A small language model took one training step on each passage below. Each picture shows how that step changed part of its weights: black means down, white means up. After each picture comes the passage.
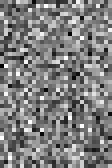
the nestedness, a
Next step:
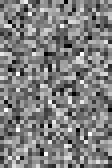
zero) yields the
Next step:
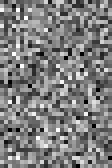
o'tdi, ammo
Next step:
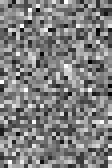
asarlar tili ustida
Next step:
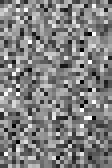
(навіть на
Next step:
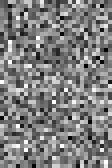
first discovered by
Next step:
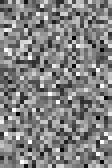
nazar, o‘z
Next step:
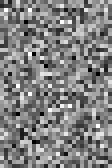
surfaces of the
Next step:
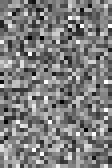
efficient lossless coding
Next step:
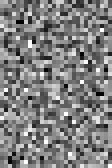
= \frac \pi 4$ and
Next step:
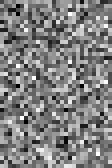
a variation of the method used in
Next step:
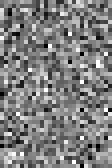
$M$ and different values of
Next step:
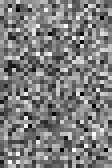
pentaquark states using the
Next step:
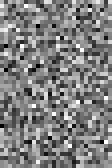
nomli risolasida
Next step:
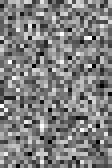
not coincide with
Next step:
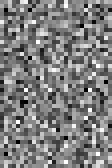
adjacentes. O
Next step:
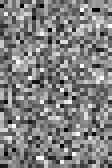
lower residual panel
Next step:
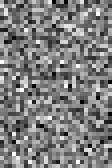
a non-linear approximation
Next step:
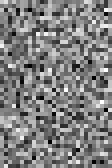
the one-loop effective
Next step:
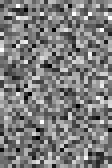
sensitivity is also
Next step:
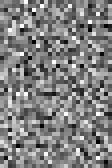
found to be the Guass
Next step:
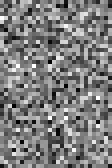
aunque de menor
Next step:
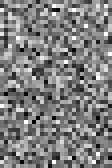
hypothesis could
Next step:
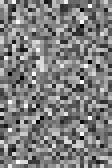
покриттів в
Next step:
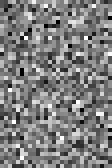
bo‘lsak, XX
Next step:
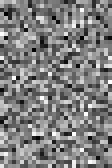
in p--Pb and
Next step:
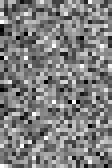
rate* terhadap
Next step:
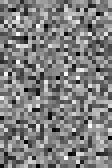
En este sentido,
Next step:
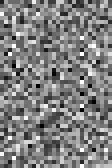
и происходит
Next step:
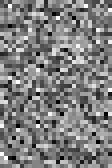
de acordo com a
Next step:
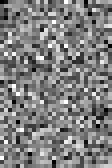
credible interval for
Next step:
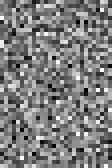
the main state educational
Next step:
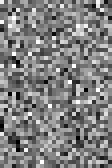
taqdim etish va
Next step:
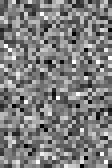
results obtained for second-order
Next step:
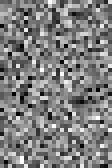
is shown that regular APC
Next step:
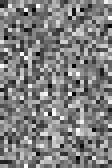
muhrlangan va
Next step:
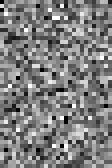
a constant diffusion
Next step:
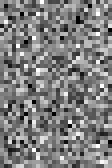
continuum images made using
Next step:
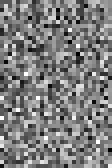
este fin se elaboró
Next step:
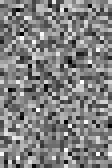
Here we explore the
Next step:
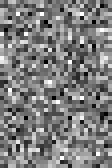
records were not collected
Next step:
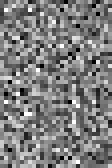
de aprendizaje de
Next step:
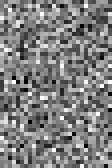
of AdaFS that
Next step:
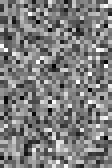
corresponding design configurations.
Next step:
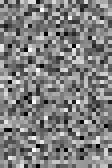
deb qiroat ila
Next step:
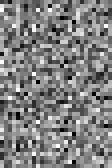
violencia cada
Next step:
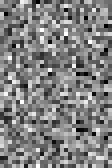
beams in the two directions
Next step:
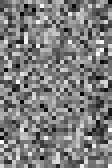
time derivative of Eq.
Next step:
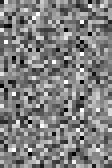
вносятся для
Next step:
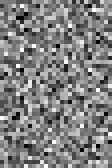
be pertrūkių
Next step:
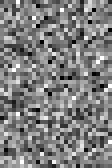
indique que « son
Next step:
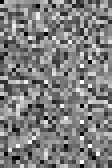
В конечном
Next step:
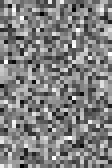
Set a weight of 1 to
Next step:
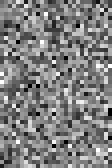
and discharge of the
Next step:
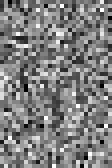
of the sensitivities
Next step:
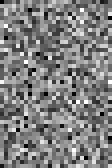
muayyan avlodlar
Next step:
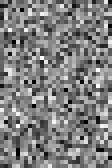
becomes $8$, and for
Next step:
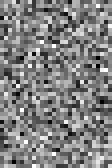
least two orders of
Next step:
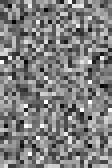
(for example $\eta >
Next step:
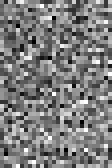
firmware is only
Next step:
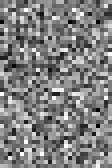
a hypothesis which
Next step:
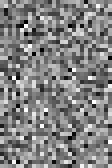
In our DFPT
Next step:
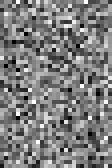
b^*_V\rangle =
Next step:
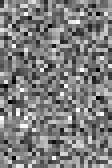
e investimentos em
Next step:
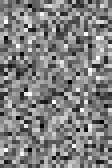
data sources without any
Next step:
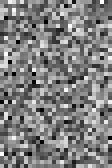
and fully connected
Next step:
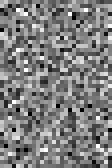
bermang, evaziga
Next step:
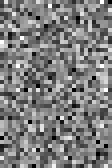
La investigación realizada
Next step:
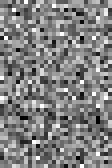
lpol}$), the
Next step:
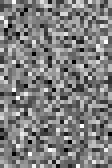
process of conceptual
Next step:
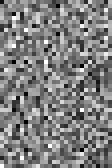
прибыли от
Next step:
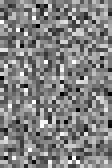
jalb etilganlik
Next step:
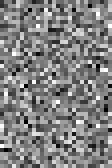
um legume bastante
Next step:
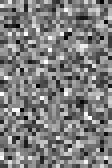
medio de difusión de
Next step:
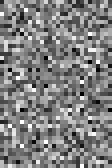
кров'яної у
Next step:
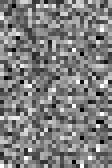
the $X,Y$
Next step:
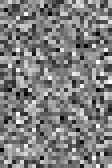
kunda, doimiy
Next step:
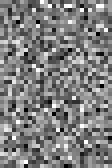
para toda a área
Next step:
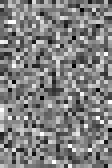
resolve. We therefore
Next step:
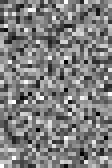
a particular case of the first
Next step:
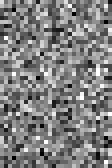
and use heuristic methods such
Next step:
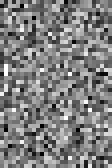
Western Reserve
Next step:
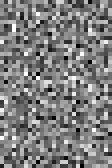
va malakalarini
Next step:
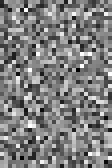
is further stabilized
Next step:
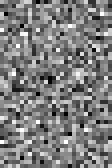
3 in the field). Thus,
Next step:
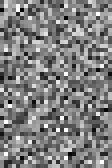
los estudiantes.
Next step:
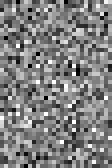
xos tabiiy
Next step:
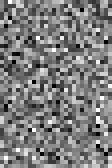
necessary, even in
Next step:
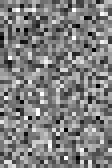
trabajos de investigación
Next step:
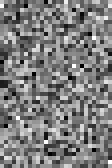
a usable heritage by
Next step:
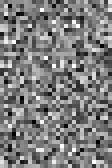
bo'z tuproqlari
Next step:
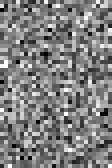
needs to complement the theory
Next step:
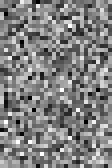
same polarization in the
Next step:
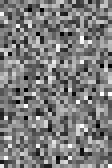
effects may be responsible
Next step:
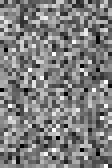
of states (DOS) are
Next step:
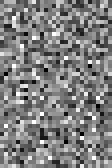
не может дать
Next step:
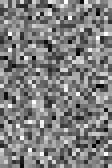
a role physical effect on
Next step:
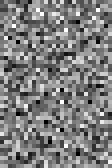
a specific direction. At
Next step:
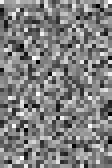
is indeed the primary
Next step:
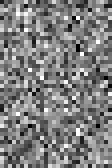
stations (BSs) and
